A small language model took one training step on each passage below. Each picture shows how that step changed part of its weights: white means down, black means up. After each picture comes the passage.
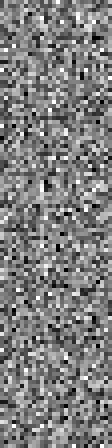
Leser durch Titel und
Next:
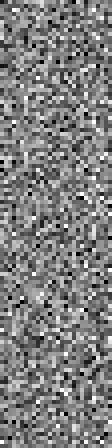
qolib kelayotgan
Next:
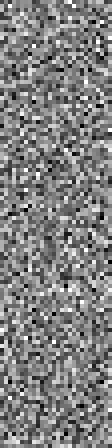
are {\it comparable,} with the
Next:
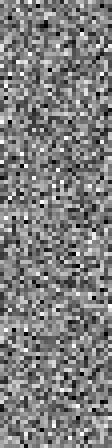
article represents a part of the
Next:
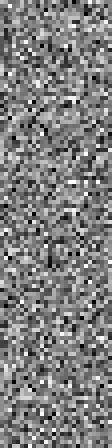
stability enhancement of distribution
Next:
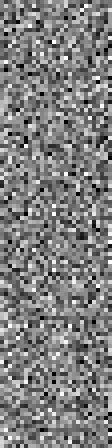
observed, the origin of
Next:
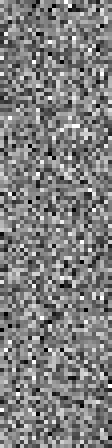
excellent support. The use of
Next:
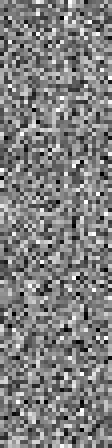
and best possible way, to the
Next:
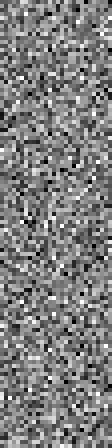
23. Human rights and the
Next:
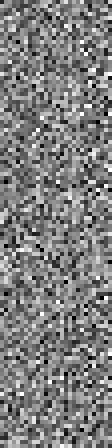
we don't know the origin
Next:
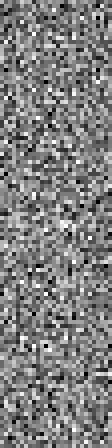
experiment \footnote{
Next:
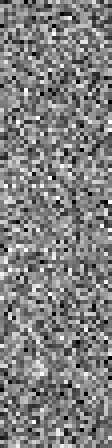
stronger with the development of
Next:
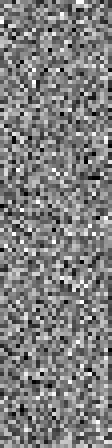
It is important to use fine
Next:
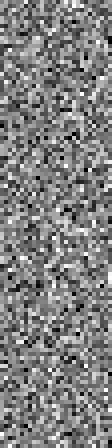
efficiency, $\eta_{\rm
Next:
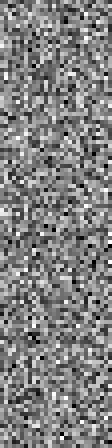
solutions, the orbifold is a
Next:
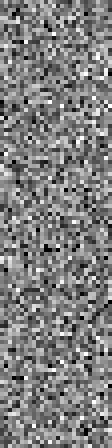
the feasibility of combining
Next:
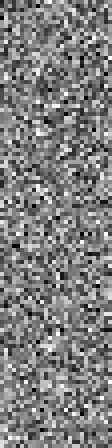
world and the gradual
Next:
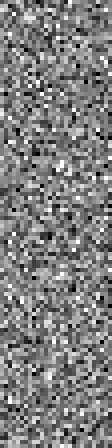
media, has created new ways
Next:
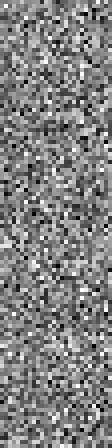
masyarakat belajar*.
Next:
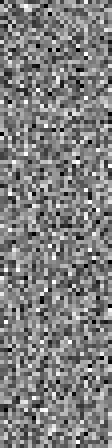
tax regime". Economic
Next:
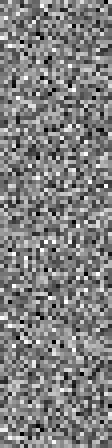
This Hamiltonian gives a
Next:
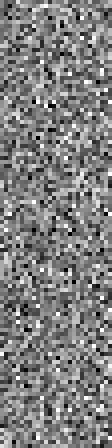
stellen dat uitgaande
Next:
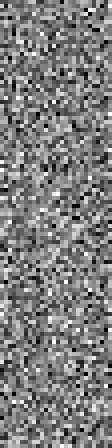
Umuman olganda,
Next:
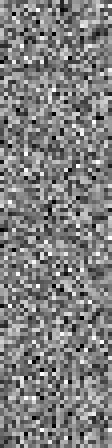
The simple code of about 100
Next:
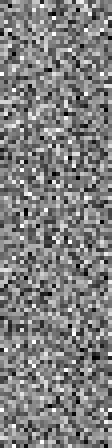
unit peak height at each of the
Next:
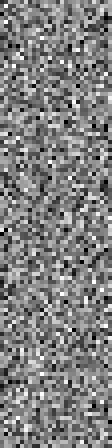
bounds on the allowed value of
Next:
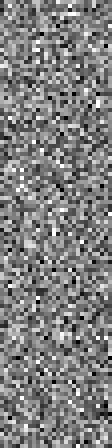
etc. Based on the analysis of
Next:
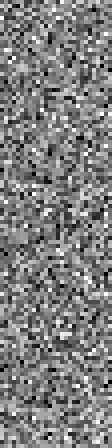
Practice, P. Rami
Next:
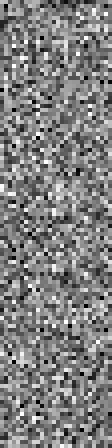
to assess speech quality. For
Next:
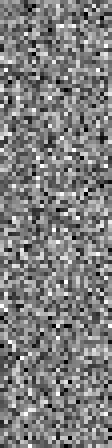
Atuarial, numa
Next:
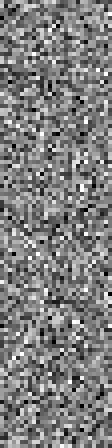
compact field. Juxta
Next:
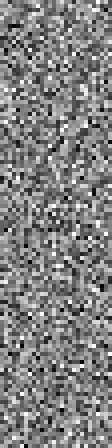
(FK) require more complex interactions
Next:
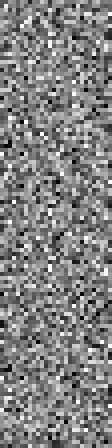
$f_\PBH$ has a
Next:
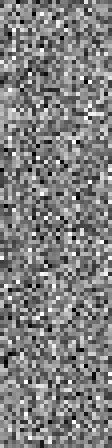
transparência, produtos da
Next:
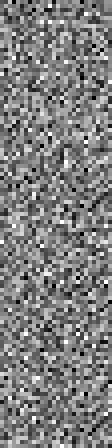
operators. Therefore the
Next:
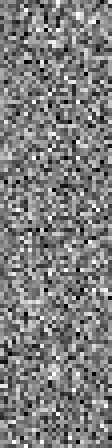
project curators and quality assurance
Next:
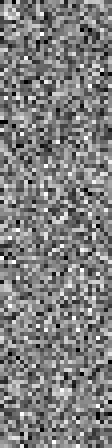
typical for long vowel
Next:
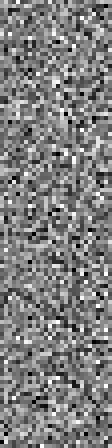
асосли туюлиб,
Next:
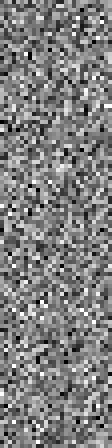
pressures can be determined with
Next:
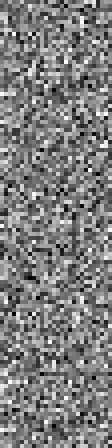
changes to the paper.
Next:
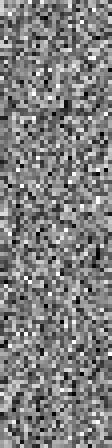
than an absolute constant.
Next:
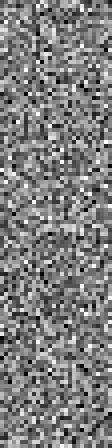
asymmetric fault involves only
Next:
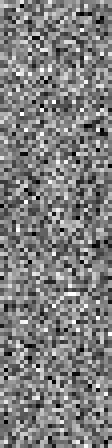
P. *Ecologia*.
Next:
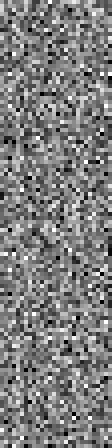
Botanic Garden' in
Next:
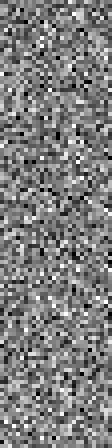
kendi hızlarında
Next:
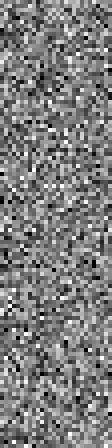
5 (a) Have the authors
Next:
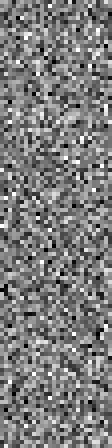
harm? One open question
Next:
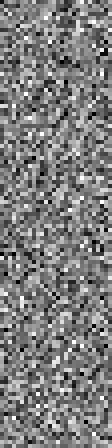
muvofiq Toshkent
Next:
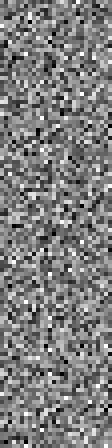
they also face a number of problems and
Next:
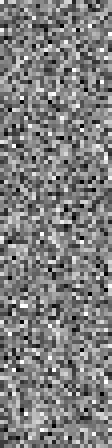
$T$ properly the spin
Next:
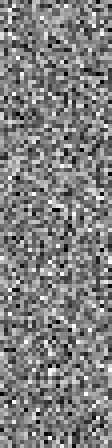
стелю зали. На
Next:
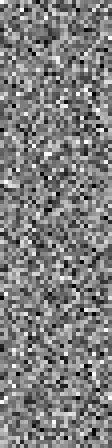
descriptions of the damage
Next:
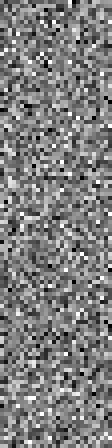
die vielfältigen
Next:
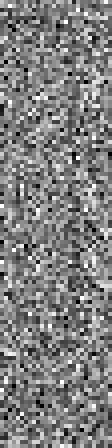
gaspillage du bois
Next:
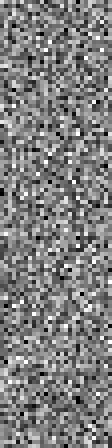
200 GW. Through the development
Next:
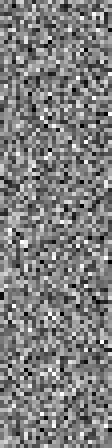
component of this equation is
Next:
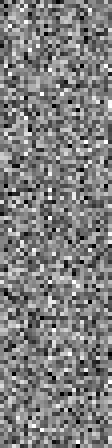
the orbital frequency, energy and
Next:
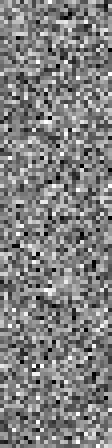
and the right motor is
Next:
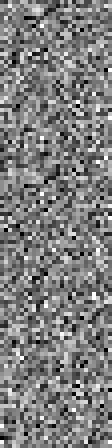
Ilmiy uslubiy
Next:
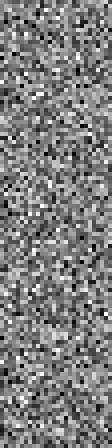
their environment. These
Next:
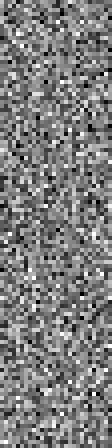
within virtual reality
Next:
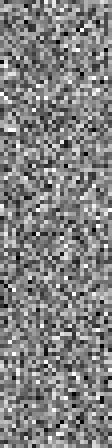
A.O.; Wampold,
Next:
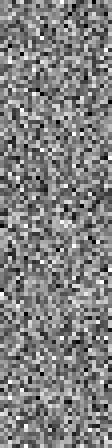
in this study are the parameters needed to
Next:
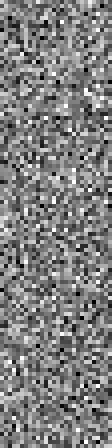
group of aspartic acid. This
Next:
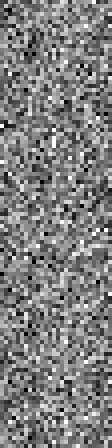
on organisations and individuals.
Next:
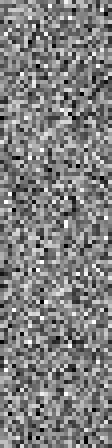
been extended to other Lie
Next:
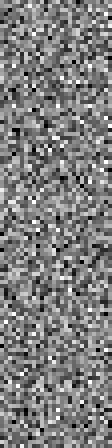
was smeared on one square
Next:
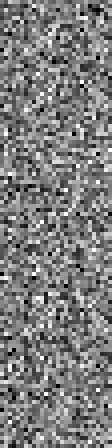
kes guru cemerlang
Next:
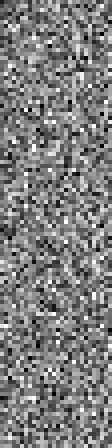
an efficient absorbing
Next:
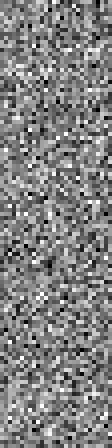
en Colombia. Los
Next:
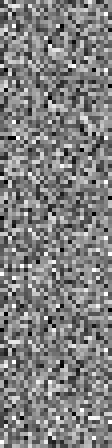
WT SM SM SM KO
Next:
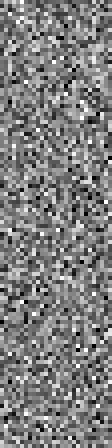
increased by 1.8 times
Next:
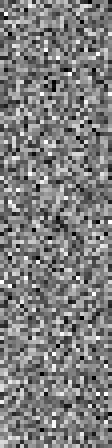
rest of the models neither
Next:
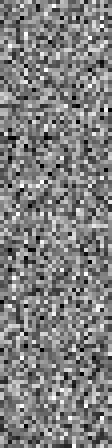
of Holistic Education.
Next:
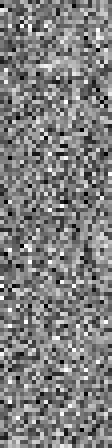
doktori (PhD)
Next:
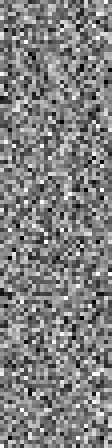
al. (2002). There are two
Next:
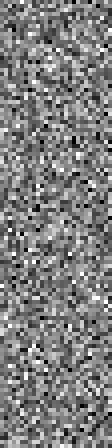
the queen has the honor to
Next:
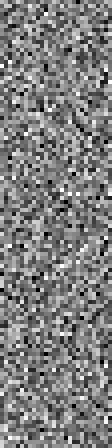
square over the radial variable in
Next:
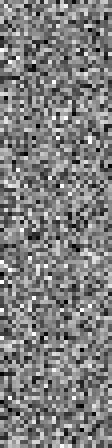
paper pulp. E.
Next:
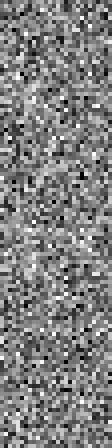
dialog, yet exciting
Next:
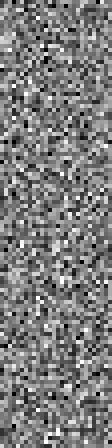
although this escapes the
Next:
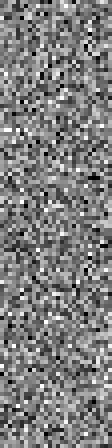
positions. - Women also
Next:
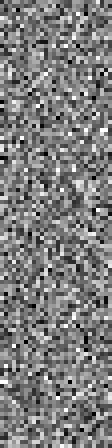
qurildi.⁶ Rayon
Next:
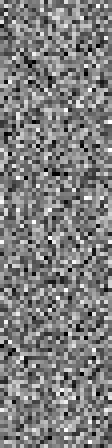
binaries with known separations
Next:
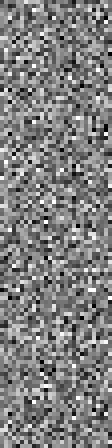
requirements reported in the
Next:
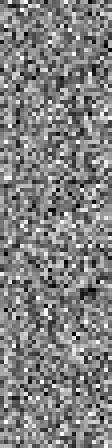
and Methods: This study includes
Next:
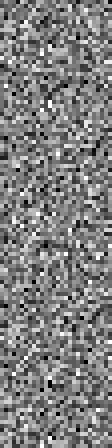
New York, New York:
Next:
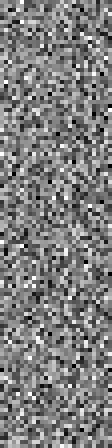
out 2.75 ml and transfer into
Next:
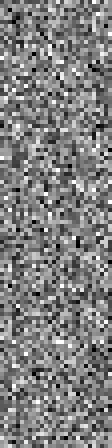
(wurtzite), (c)
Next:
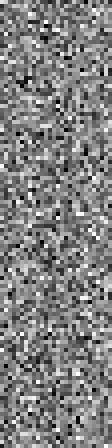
nas abordagens com paciente
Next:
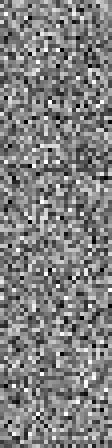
system is modeled as a separate
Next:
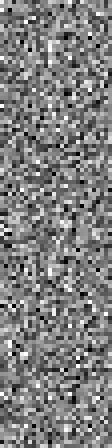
particle. The equations of motion for
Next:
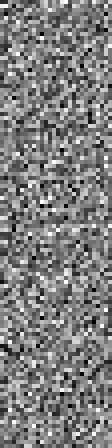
original one is too long
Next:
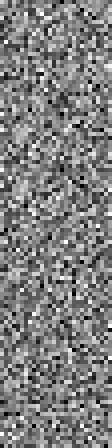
first mode dominates, as
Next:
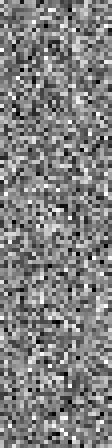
при хронічному
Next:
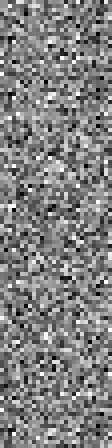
of v_i of S_i such that
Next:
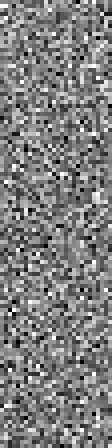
range above and below $
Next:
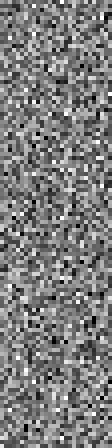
processes, and is equivalent to
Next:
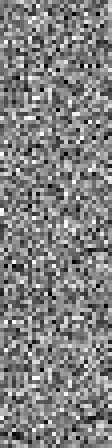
\eeqn and therefore
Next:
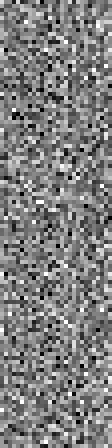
бар балалардан
